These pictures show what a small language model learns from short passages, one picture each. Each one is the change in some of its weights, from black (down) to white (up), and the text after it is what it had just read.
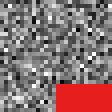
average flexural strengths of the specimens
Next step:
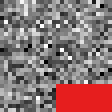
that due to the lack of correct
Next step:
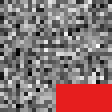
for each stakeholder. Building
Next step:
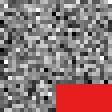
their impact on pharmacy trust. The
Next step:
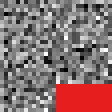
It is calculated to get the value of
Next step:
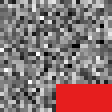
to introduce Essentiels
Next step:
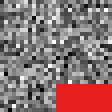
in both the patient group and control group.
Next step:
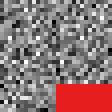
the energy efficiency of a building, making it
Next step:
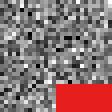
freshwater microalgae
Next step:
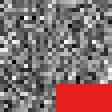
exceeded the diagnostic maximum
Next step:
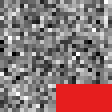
status and plans/issues for future
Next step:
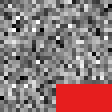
real-time and transmitted using
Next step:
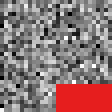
as there is the potential for vegetation
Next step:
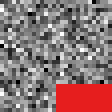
this system were a PLC controller,
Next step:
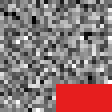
Azerbaijan places
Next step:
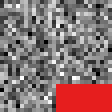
of strong interaction and the negative value of
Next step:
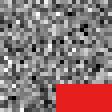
duration of primary eclipse at
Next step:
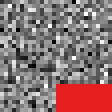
have a total probability equal to 1. The
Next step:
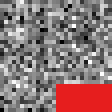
conducted in secondary or third level education and showed
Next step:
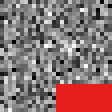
in Section 30, Section 30 A
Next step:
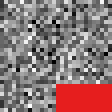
anterior N2. For
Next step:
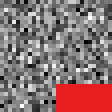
265 The data were collected from the
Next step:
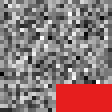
charm and tau events. -
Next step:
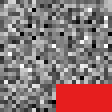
built in the Amu Darya
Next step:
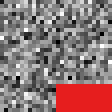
in the second plan (Figure 2,
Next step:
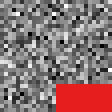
close contact with people who have active
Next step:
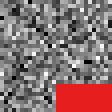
the blood became stuck in the
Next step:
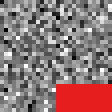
(X, τ) has a point
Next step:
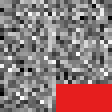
profits and depositors
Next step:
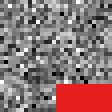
interact with external reagents while
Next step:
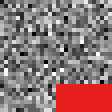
author(s) declared that no
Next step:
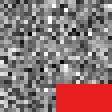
crude extracts were obtained from 100g
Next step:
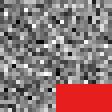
along the z axis, water molecules
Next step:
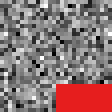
While drinking a glass of
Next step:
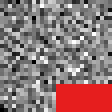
GPS technology to locate tags
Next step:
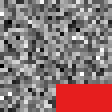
the decision boundary still remains biased
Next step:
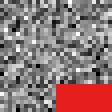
energy-intensive data centers on the
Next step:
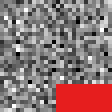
plastic on an industrial scale. From the
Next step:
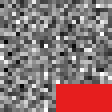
follows: $$KI =
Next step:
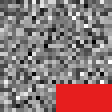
THE information signal generated by human brain
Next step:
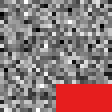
Hammed Ukeh,
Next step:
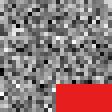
replaced by another one, which
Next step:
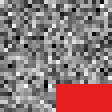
Australia managed to
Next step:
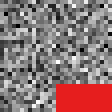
in HRM, particularly in the
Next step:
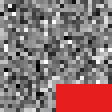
final states for ULOF:
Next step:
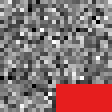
correlation between low patient survival rates and
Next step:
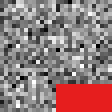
responsibility on the child by permitting
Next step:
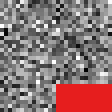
crops’ response under saline conditions is
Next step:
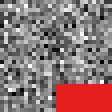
as well as the resistance of the metal
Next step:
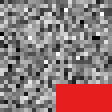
step forward. The submission of the
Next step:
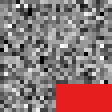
affected communities. My Heart
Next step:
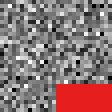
have been listed in the literature which are
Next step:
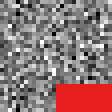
column. The resin bed on
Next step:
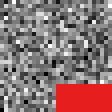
exchange as single units with the dye
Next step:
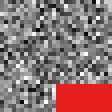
rampant practice of self-medication
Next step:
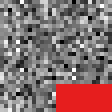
PROCESSO DE
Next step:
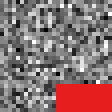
The data that support the findings of this study
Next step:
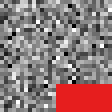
through permanent settlement and
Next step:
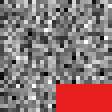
in sports teams. Research results and
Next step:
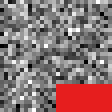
secureness of the customers to
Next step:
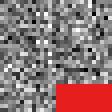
result in the literature review, Ile &
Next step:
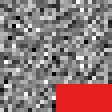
the proximity of the ideas suggested
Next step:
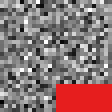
Europe and beyond: 1.
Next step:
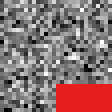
the results, the entire region had the highest
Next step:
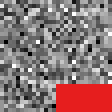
Inflation and GDP on
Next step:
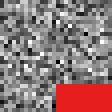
of the f -th phase of the
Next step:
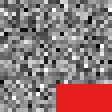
e.g. if there are
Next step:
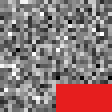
moment of its break. In
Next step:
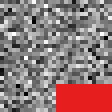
D. Sciti, F.
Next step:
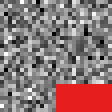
three SN¹⁹. For critical
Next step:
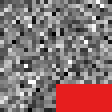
2 ps coupling time)
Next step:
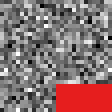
dB) and Rayleigh
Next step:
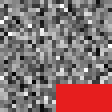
van 50 ml) die
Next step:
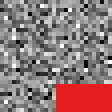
occupants thermal comfort and
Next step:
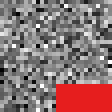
compounds, however, involves the
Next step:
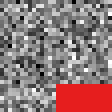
normative costs are established for each responsibility
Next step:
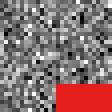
includes the arbitration to the maximum
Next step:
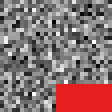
the observations made from this research work are
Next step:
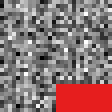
of this objective. There is no any
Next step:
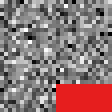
neutralities, as well as their
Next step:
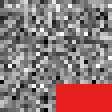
of extrinsic stains without
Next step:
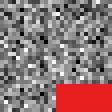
think such technological training or guidance is
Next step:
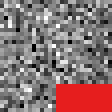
M4 with 48 GB of
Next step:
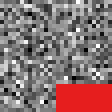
with the impurities of this mineral
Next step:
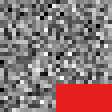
faults that may occur. Transient stability
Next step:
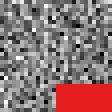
various means including religion and ethnicity
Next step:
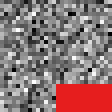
36 per year; we had to have
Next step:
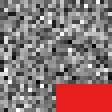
is the emissivity of the
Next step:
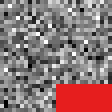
tenth day of incubation and
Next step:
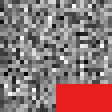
evidence of metals accumulation in
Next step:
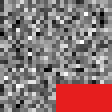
the often too expensive information system
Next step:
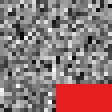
which there exists a total dominator
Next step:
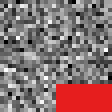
solution was added to the M: L was
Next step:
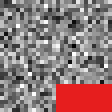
the soil and regeneration priority
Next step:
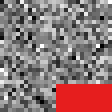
sire ranking tended to decrease
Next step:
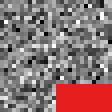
confidence level and for 2 degrees
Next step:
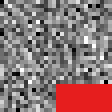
hostility. The analysis of the
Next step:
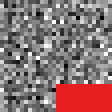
including study population, sample size, study
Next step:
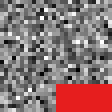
would be appreciated by investors
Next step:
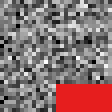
methods. Lewis YL
